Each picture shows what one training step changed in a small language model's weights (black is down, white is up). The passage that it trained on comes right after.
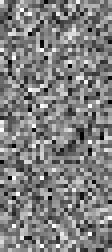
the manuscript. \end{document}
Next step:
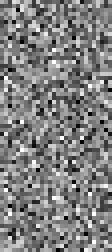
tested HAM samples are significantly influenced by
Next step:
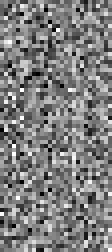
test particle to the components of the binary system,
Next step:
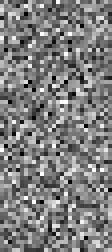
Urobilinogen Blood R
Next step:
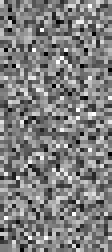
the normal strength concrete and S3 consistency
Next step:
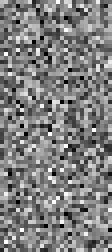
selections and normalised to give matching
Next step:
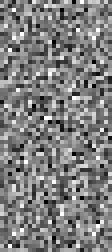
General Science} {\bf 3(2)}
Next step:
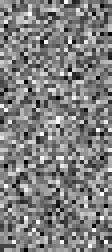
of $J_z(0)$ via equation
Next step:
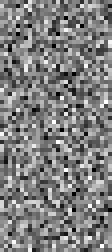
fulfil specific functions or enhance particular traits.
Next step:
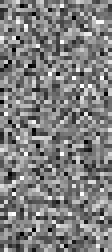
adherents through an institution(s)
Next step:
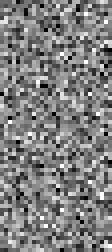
compactivity defined via the packing volume
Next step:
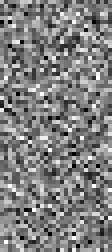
unite all the galaxies in two big groups:
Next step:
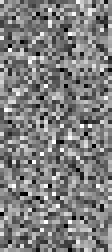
2 Delay in conducting inspection and
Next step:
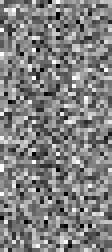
and matrix, respectively - β^I : coefficient
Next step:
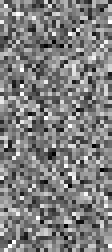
$^{ 23}$Department of Physics and
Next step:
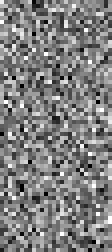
animals (4.82%) infected.
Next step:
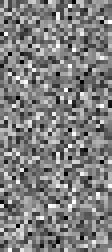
_\nu \lambda ^\rho ,
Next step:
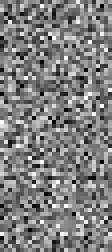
PubMed, Medline,
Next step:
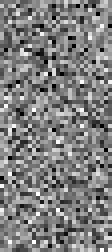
Nasritdin O'g'li
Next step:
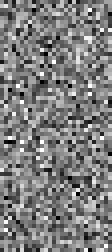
centrifugal force that causes the
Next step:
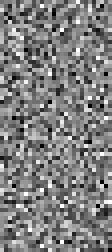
Product Quantization (PQ)
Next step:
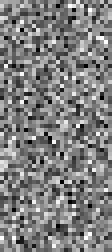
tissue, cochleae were
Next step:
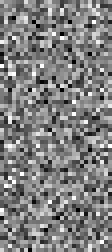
more complexity to the problem. % This is not
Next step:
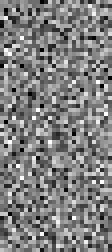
intended purchases for fear that the
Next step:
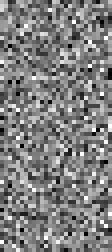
sugar levels in diabetic patients who are
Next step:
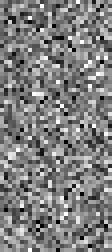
LSCS performed in this study population. The
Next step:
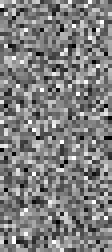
removing trust from, traditionally, fully
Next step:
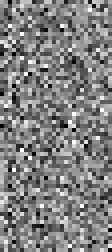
was adjusted to 10 ml to get 25
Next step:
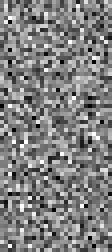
we have used parameters taken from experiment \cite%
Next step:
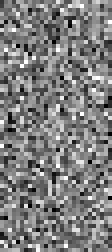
Italy Leon Kapetas,
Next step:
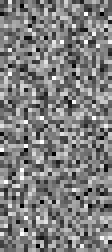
exchange takes place. Diseased samples are
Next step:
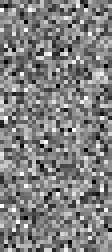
an essential function for various areas of life, such as
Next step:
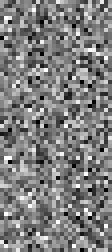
improvements in management of agricultural water
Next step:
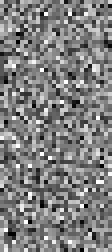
of priors for initial values of the model parameters
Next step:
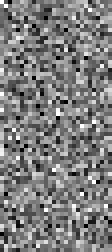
in each band is decomposed into
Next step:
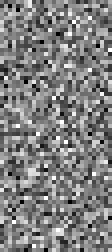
issues aged from 21 to 70 years
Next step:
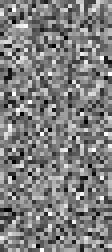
Extended Software Development
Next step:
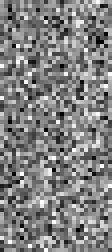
this figure, we use the two sigma upper limit
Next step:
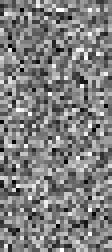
the DAF reservoir, corresponding to
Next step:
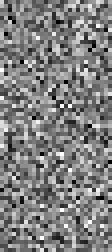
the internet for health information, as noted in
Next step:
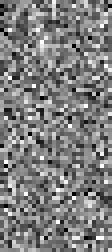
trade is determined by the size of the economy
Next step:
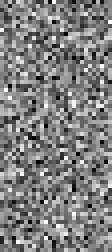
and orthopyroxene solid solutions,
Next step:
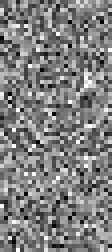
Symposium on Formal Methods for
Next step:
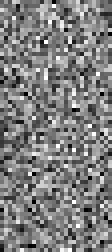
of tuned mass damper, which is
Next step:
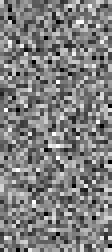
the first scenario are considered high-quality reference
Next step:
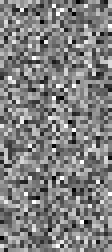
of the respondents (landlords) is not
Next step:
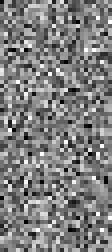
have 10' and 8' radii and
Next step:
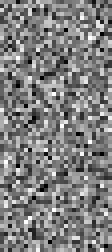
a separation of $24\arcsec$ on
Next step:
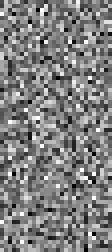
of the path. Except the formal definition of
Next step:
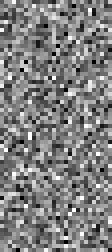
and size of composite material used.
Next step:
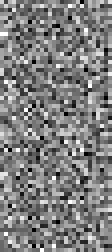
total of 28 papers were selected for
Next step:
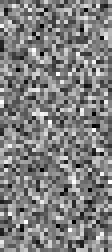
for the avalanche size distribution. We focus
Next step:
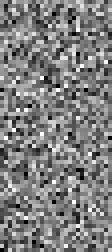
Unmanned aerial vehicles
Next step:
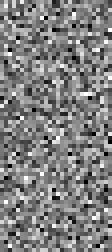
measured to the surrounding conditions; however, it
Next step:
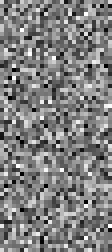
of managing all things related to simulation output.
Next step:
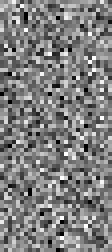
an explicit analytical solution. The dynamics of the model
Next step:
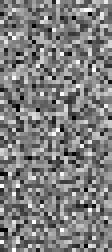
Suicide; Stigma; Suicide
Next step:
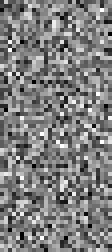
n-Type-1e18 n well
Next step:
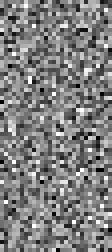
well as the influence of the background. In other
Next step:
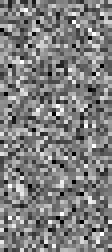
samples is likely due to differences in manufacturing
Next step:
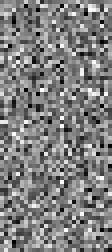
crude periodic "stepping" of the
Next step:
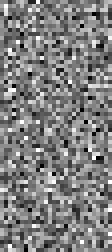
(for example for the rural poor) even
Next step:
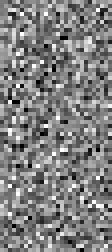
Vienna, Austria, 2022.
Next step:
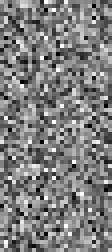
engagement can positively influence motivation and learning
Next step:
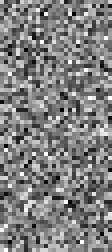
of the proposed mining project must be produced and
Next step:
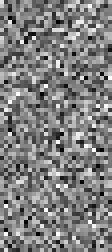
the scope of this work and will be considered in
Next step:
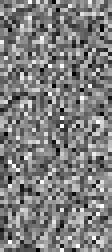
Committee (IACUC). The
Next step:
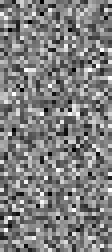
education. It has been stated that students have
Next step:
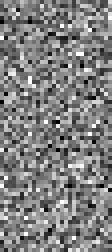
illustrated. CONCLUSIONS
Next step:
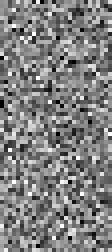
performed without complications (Figures 1 and 2).
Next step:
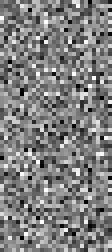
of lipid peroxidation and
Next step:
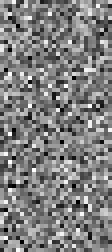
long-term follow-up studies indicated
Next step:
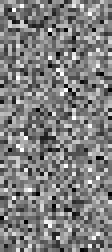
Available strategies, functions and resources investigated in
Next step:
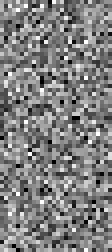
of carbon dioxide in the second and third
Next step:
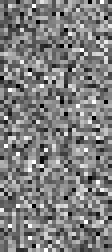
$M$ has a detrimental effect for
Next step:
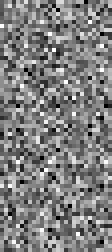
increasing the cutting speed aggravates the
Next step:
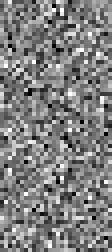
the case $p\ll m_t$ and
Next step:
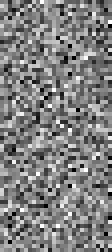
= VdP + TdS\quad ,
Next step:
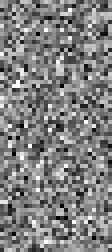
to reflect the large-scale structure of the local
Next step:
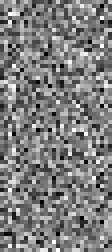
families of QNM frequencies}
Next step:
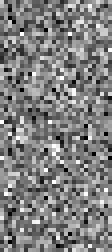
the same foot touches the ground in
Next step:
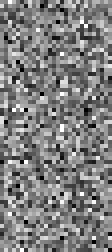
kernel we have shown the asymptotic
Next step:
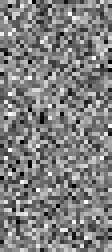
level and a high one. Results show that
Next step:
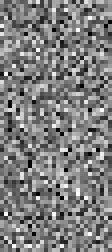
axial and radial coordinates. In this study
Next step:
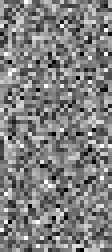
to also be a self-similarity among the
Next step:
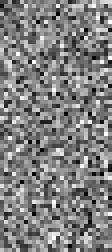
Since the difference in the carrier density was less than
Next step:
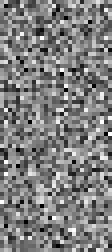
pulsar wind and the stellar disc coupled
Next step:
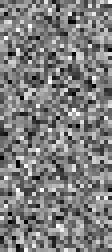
between groups and the group organisation, when it
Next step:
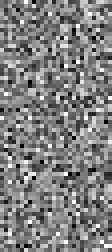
become more responsive of business concerns and more
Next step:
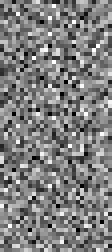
\caption{\textbf{Top:} We
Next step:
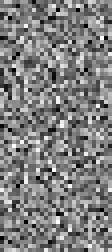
rotation speed of 1600 rpm,
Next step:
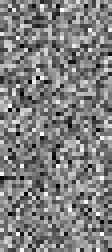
Std. Deviation Reduce the
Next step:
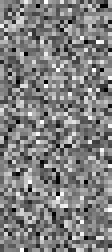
to all of these factors, errors in IEEE
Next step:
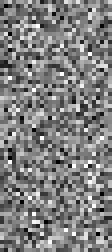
computation of the path-integral the most
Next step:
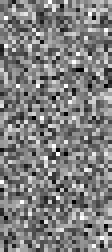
allows validation only up to the last notarization
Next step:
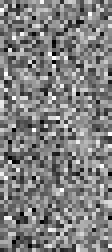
Mulholland et al. (14),
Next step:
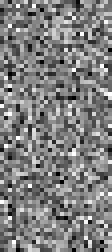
us that the Turkish society remains
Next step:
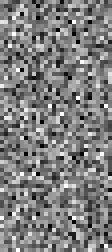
out multipolar decomposition. Simulation results
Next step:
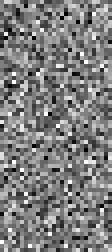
that of \emph{machine bias},
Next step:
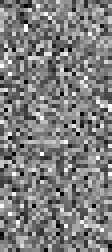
an internal time has been used to describe the quantum dynamics
